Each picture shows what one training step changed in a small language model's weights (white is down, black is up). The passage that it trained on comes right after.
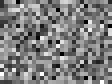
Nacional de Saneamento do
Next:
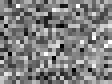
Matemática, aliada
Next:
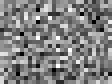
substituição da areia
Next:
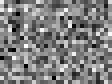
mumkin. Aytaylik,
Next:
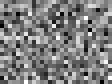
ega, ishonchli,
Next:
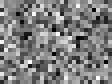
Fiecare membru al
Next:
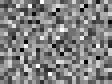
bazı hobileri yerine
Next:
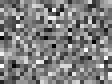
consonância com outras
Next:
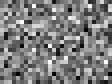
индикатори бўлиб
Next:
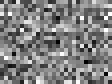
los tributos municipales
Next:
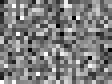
Саньков, П.
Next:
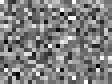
получения качественного
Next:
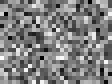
neonatologiyaning ushbu
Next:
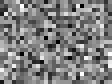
a ficar sem espaço
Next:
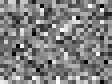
basati su Internet e
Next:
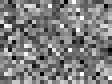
келиб чиқиб
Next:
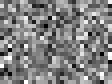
bu orqali ta’lim sifati
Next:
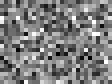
deslocamento a pé.
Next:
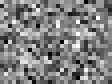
центрі цієї
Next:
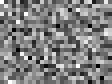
and power consumption in fan
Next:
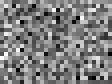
sahip olabilmiş midir?
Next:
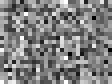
darajasi iqtisodiy o'sish
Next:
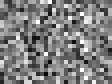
menjadi *peer*
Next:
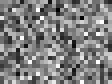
do custo dia do
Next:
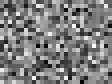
paypaslagichlar bilan
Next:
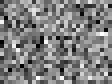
article. Keywords:
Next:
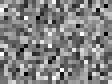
noción de “texto”,
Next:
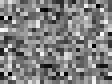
bir MBBT yordamida
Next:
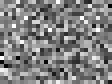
обладать определенными
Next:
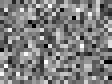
в реалізації податкової
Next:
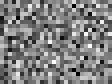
em zero, ou seja,
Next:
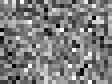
û warê xwe
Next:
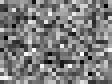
кичик бизнесни
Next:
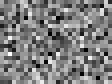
України, Харків,
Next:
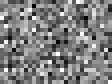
com vistas à aprovação
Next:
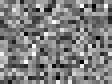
în primul rând, de
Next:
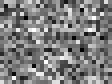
Era Vargas.
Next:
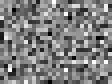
питома вага яких
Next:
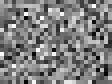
a range of general scientific and
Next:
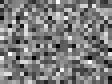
muvajjah tushub
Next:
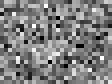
No obstante, la
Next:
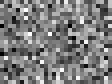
i tuoi dati e
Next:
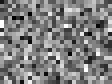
indicators significantly
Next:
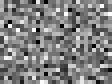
normalidad y lograr que las
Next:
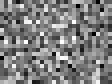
Bugungi globallashuv
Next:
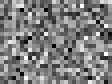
foi aprimorar nosso
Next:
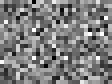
медицинским институтом
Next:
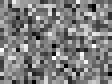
aussi un rôle important dans
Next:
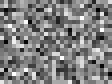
pozitsiya, qabul
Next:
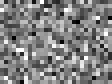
engage with and reach digital
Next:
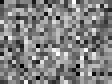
bilan uyg'unlashtirishga xizmat
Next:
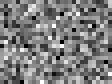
en *Nuit et
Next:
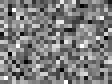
productivo, médico y sociales
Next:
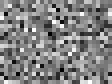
miqdordagi paxtani
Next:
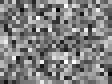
aprecia así el carácter
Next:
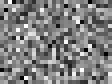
цієї оцінки
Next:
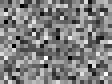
prototípica dos dados
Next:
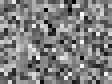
Beziehungen zu weiteren,
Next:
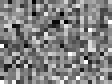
jarayonga shaxsning rivojlantirishi,
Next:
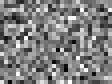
madaniyat, texnika,
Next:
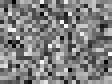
– доктор медицинских
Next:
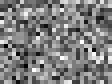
Today*. Abstract
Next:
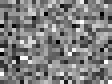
possuir políticas relacionadas ao
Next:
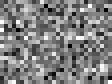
pushaymonlik va
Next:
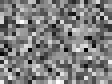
різні аспекти цифрового
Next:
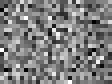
Ukrainian legislation. This
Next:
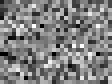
rivojlantirish". Iqtisodiyot fanlari
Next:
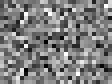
иначе идет
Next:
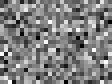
didáticas inovadoras com o
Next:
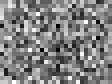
esa, har bir kasbning
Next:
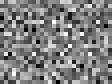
Akramovich, Doctor of Economic
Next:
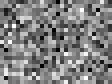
и образования, (18
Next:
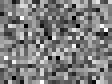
en el aula. Hace
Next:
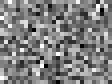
Oberen Eggli in
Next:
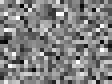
theoretical activity to
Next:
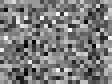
مجلة الأحكام
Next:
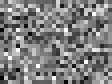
xavfsizlik, til
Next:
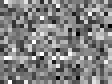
o mare provocare.
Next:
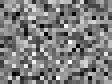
qo'llash shart emas. Uni
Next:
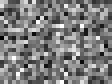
que el uso de IA
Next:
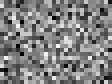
legal en el derogado
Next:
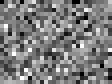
чиқариш пайтида
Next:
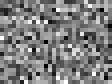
lain yang bersifat
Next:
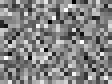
alternativas clasificatorias
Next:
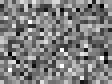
к ней формирует
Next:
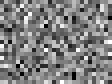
atividade de experimentação.
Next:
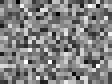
ham, farishtalarning ham
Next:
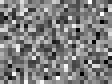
hialuronidase tem
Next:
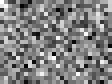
und Diensten, die eine
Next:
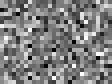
highest feeling of the human
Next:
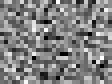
University. Schriftliche
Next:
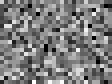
у детей является купирование
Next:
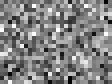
человеке это самое
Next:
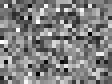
shakllanadi. Shu bois
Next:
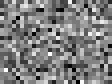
la foto. Miró va
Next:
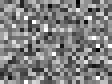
могут носить
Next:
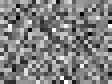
hunian, hingga
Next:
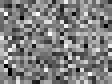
останніх досліджень і
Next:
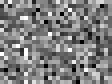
l'interaction avec les
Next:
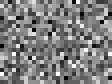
de águas na organização
